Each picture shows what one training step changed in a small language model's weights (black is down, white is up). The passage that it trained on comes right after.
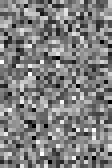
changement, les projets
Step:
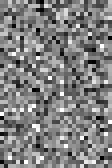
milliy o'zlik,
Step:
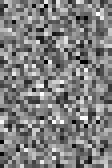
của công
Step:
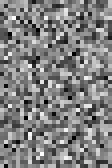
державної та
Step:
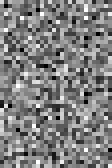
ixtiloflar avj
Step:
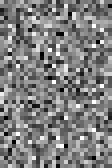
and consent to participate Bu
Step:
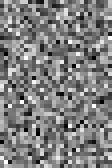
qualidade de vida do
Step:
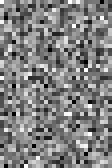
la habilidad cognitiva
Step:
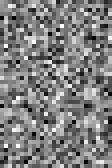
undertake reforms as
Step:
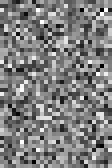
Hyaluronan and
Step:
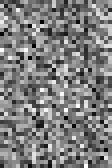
y soni 40 ga
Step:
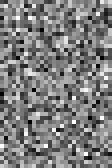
usaha mikro.
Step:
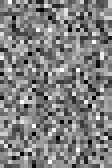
mumkatak romlarda
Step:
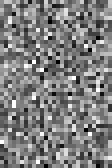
la mayoría de
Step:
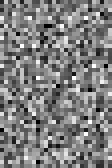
0,12 pour Cotonou
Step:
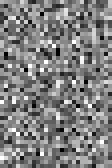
товарищей с
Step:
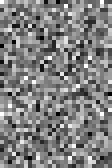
de la tâche s'il
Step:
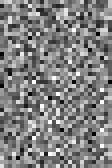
é forma de agir ou
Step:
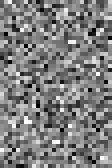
falta de sorte do
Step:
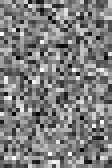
brindando a los
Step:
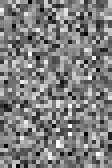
unor cerințe de
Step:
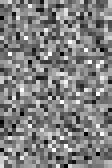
de belasting
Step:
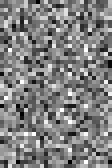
asosida suratga olingan
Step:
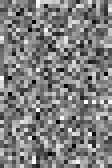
universidades estaduais
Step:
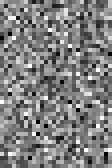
постоянным и
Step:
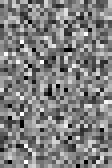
forma descrita pode
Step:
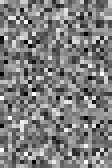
олиб келиши
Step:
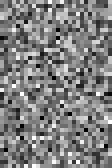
jamiyatning barcha
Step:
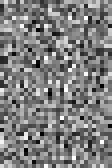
constitue une menace
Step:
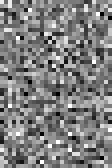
El estudio de
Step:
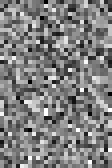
partner Jacques
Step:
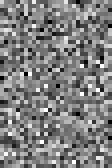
obvia* poden
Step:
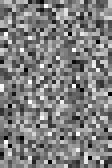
speciale IPCC
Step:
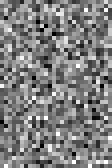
competition is the presence
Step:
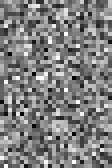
mudanças está
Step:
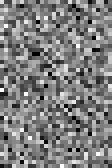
bu nesnelere
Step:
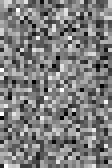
the factors behind
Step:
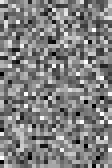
Bu yondashuvning
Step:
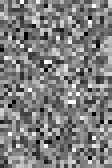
Dacia le adaugă
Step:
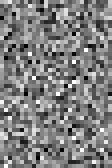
de infecção por
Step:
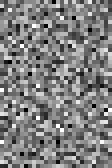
(9%) indicaron
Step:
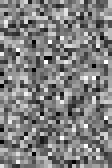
bilan bir qatorda,
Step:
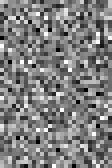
с маркером 1,
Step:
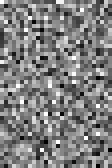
doktori, professor
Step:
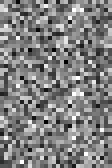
internas⁹, lo que
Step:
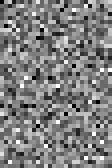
realizan los “fieles
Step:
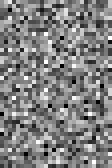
online system. The
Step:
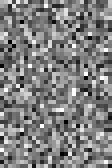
in the treatment of
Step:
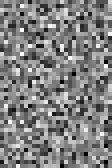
bilan. Shu yergacha
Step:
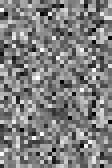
\alpha A +
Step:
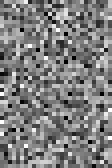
BA; Yazım ve
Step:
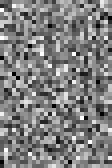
ikki sinoviga
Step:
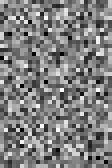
складність, про
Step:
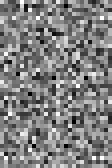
colectivos y esto ha
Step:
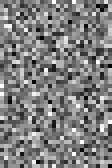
fosh etish imkoniyati
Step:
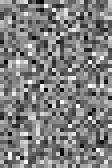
séptima) -
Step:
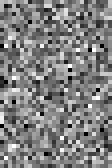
2002 alors que celle
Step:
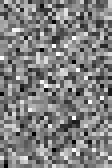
Kharkiv State University
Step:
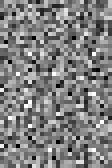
no caso aplicada a
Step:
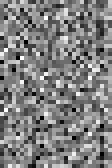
проф. А.А.
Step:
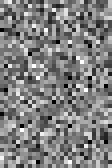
donc placé
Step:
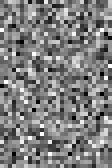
el seguimiento
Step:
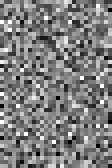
o’qitish usullarini
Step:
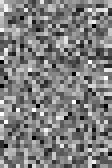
moteur de recherche
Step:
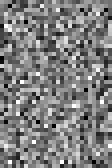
e instalar MacOS.
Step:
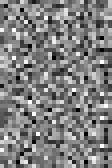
технологий для
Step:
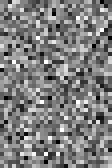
IIO faoliyatiga
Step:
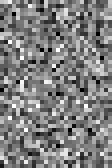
de sua clientela é
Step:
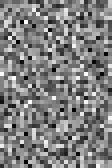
jarayon hisoblanadi
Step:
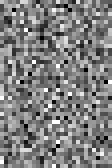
nizolar tajribasi
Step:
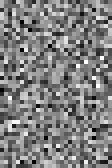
der empirischen
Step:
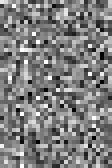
participa muy poco y
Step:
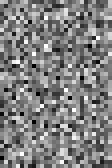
наук, провідний
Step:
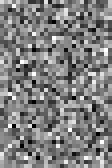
information security. -
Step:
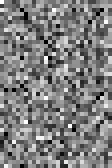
Marciana, Lat.
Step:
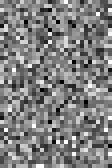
Teaching methods,
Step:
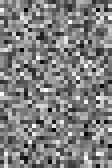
das células
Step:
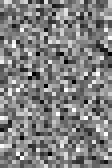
expectations and to the
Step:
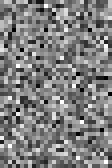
são compiladas para que a
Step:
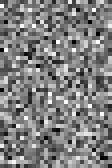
jamais l'objet de
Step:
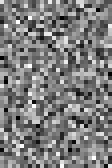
biri bo'lib,
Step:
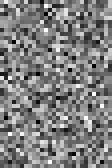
Pérez-De la
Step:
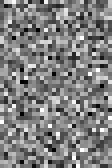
para la reparación integral
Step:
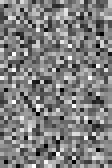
болезни глаза
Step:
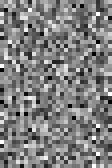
Il est important de se
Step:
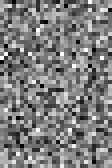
pre-condizioni per
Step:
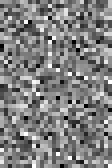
bir yönü ise, bir
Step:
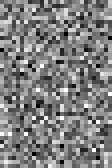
ko'ra o'zini
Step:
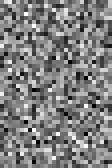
dritten Teil der
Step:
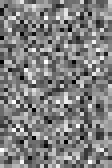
Немци, али и
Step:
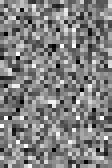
контактной полоски
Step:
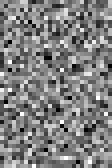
друга, хотя
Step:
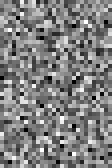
adiante, com a utilização
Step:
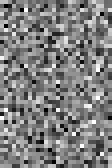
*Marx Global*
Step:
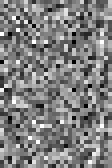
А.Б. Карпов
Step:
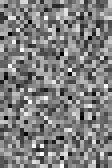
втором туре.
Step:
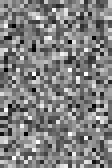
va madaniy meros bilan
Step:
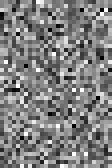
Hussain, I.
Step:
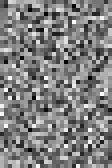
estratos sociais, além
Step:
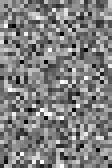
va standartlarda
